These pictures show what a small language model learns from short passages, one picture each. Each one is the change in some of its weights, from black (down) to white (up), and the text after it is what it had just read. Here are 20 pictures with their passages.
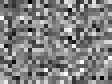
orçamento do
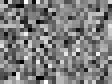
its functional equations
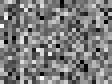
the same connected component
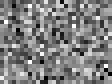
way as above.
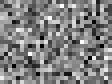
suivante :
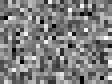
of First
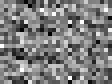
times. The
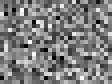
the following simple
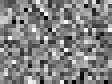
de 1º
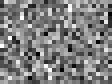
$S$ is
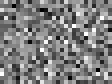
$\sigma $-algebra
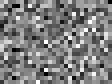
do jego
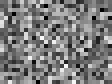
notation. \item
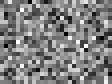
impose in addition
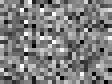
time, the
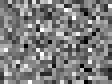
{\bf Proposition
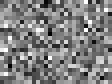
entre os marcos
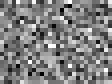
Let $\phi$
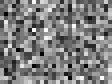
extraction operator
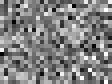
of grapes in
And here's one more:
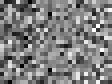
ishlar organlari
